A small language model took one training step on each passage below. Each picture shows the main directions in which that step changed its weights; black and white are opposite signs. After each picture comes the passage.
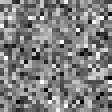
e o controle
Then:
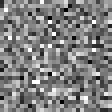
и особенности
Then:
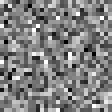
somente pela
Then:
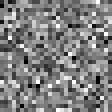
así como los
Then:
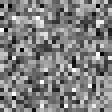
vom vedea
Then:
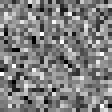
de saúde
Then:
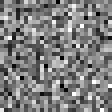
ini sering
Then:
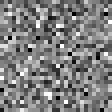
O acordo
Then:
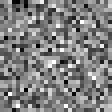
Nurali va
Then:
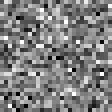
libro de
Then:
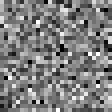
da sua visada
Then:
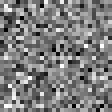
un rápido
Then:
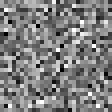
which come from a
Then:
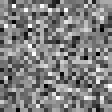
creatinina de
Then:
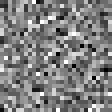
до початку
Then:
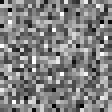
nu prezintă
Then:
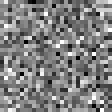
dokumen yang
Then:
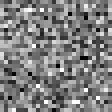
de polinização
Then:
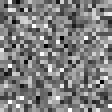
Policy of
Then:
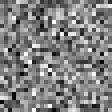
XVII e
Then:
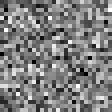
se mizează
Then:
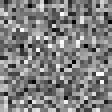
This article
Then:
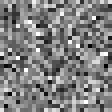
to the present
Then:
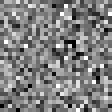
van de Europese
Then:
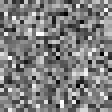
nozzle with
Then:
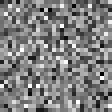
de nouvelles
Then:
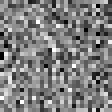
vendas, sem
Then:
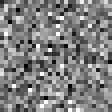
не был;
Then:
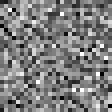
of Stage
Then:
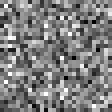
essentiel de
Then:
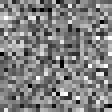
de a contesta
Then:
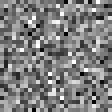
у ердан
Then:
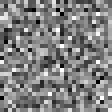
a veces
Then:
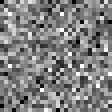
O mapa de
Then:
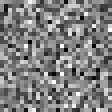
процеси на
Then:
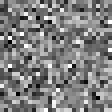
Donde la
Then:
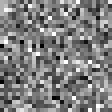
trabalho em
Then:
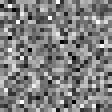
respect des
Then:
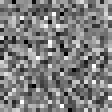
localizados a la
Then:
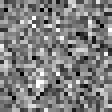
йиллар –
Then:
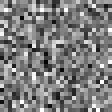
vinculado à
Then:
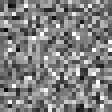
with screws
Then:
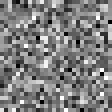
avaliar o
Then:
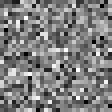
het creëren
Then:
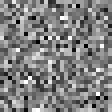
el plural,
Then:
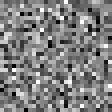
حالی که
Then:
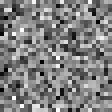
aptitudes como
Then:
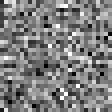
engajamento dos
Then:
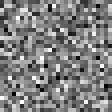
die niet
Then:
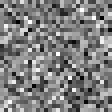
Journal of
